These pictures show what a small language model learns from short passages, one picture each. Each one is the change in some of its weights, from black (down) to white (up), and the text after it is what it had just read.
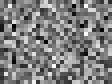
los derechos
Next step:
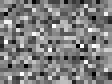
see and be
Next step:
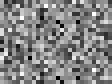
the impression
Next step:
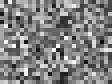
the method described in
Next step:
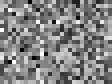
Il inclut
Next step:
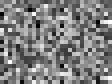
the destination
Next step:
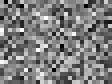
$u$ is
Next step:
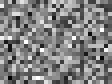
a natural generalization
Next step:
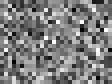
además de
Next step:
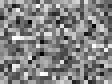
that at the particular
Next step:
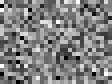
accordingly. For
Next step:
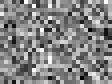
agaran ang
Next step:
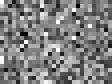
$\mathbf V,
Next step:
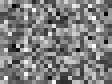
and their inability
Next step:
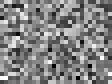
as that in
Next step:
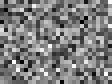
fiber is the
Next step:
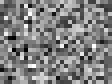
України від
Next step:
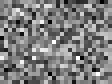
assumption that the
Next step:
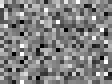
also known as
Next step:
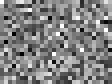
d$, and let
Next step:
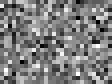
to required
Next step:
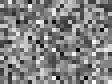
les impacts
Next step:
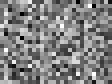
for detail)
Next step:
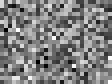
to five years
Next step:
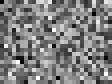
valor de
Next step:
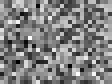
0,$ we can
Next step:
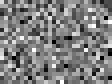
la batería
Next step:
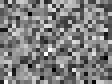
a single institution
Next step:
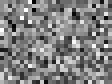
same length,
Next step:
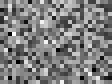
culture, in
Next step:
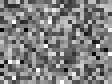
foi consistente com
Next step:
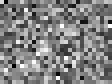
The theory stated
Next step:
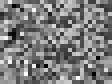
and overall
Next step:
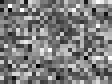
Although there
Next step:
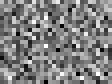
distributive category
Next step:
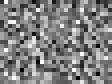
ETI; human
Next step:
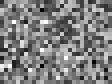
developing countries
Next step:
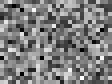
and facilitates
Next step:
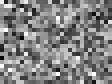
within remaining
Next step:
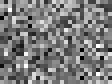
situation of the
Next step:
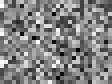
$l \in
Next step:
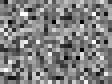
nontrivial map
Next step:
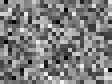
coordinate map
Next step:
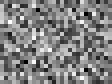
Analysis % :
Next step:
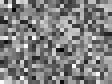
skills and
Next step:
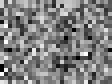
the proof follows the
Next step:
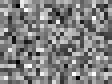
donors, &
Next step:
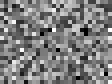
fazer o
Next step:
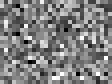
of distributed,
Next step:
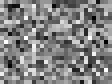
and Vohra
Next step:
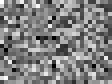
obtained in other
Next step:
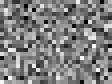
prevención de
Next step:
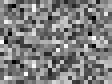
and Information
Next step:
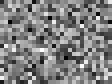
intended to
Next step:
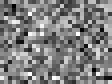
Access to
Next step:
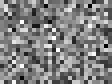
a bijection
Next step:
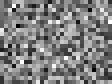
three sections:
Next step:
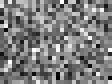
the original
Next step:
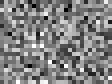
4 Meso
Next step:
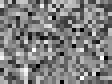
a multiplicative
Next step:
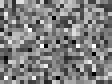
used for this
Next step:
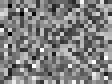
transformation across
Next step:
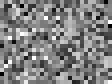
term is given by
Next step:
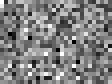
$\beta.$ For
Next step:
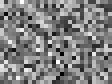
field $K$
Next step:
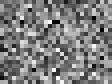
further studies should
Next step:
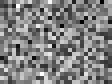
a steady
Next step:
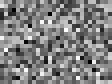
definable from linear
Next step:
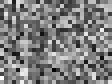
identified as
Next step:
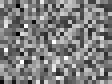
of these sets:
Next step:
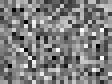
major studies on
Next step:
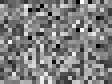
Role of
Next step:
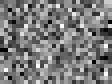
summary of
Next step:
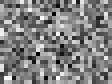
$al$. and
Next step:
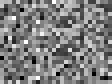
via topological
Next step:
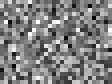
occurs in the
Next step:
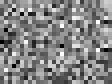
t v dt
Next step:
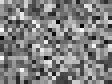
set by an
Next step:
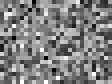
existed a significant
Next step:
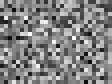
analysis characteristics
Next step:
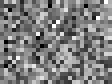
glare were
